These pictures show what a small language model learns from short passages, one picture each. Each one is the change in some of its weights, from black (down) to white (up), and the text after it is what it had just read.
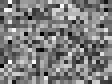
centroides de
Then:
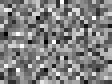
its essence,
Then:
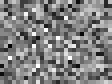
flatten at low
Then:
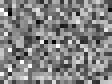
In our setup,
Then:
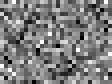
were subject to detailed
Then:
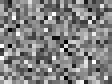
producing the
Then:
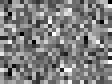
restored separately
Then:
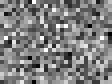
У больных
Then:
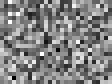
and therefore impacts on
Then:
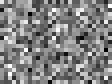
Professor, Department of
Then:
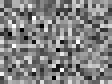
to improving the
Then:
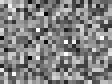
etish jarayoni
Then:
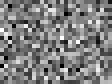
for Na^+ ,
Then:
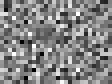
to enter the field
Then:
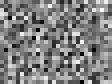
d. A single
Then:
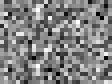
in the fit to
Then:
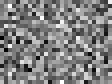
symmetric matrix.\\
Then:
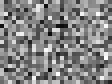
in the plastic
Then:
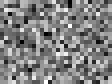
from gene to
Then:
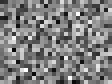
and a median
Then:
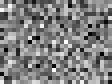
mesmo tempo
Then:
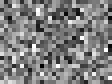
is important to
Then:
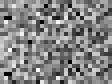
can only be found
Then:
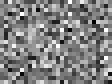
the propagation axis of
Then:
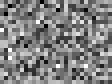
halal products at
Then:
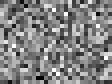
the CO coverage
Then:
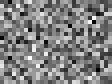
associated with the
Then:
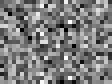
a secondary resonant
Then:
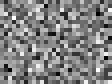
of the experimental group
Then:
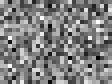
excited states,
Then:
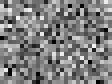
ignored regions
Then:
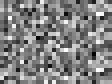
data. The
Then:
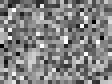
the traditional modal
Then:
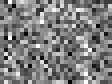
Edelstein effect
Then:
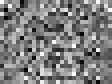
undergo large
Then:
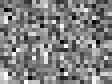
LCFS from
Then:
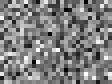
by king of
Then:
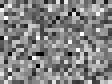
This parametrisation
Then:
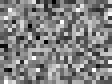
minimal, if
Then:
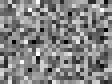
value chains The
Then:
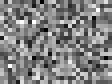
et al. Using
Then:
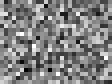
on the efficiency of
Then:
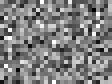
Organización de
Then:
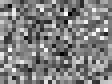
as teamwork
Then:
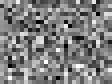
для України має
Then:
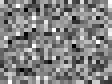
gamot at
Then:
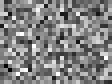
on the jet
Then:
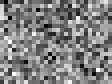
was translated into
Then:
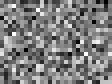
la implementación de
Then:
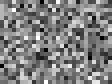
gelation ability and
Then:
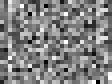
coefficients. A
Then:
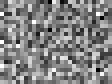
fluctuations in both the
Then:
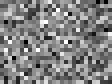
vale dos
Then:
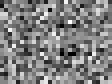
a population after a
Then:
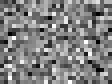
dead coral
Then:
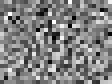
B/B algorithm
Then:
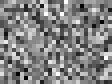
the harmonics
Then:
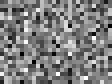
Processing #
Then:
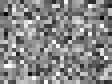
the planes
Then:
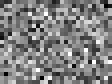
only 10 generated
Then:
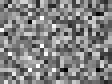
participants of the
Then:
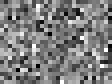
is a function resulting
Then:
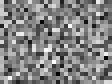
in the simulations and
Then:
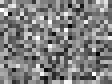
Sensitivity analysis
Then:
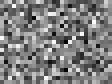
which additionally depends
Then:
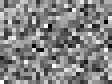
are most affected by
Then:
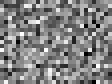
variables. The relation
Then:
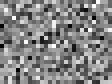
2 Might be
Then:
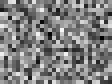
structure formation is
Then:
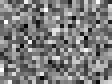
by cascading
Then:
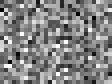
networks). In
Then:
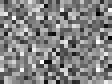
of the cutting
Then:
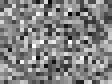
[5] provides
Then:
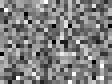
on Probability
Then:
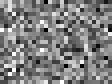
universiteti bir
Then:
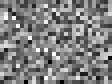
I + F
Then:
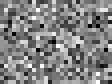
apposition being observed
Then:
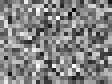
process is not
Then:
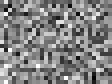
observations can lead to
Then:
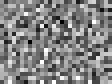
inference speed.
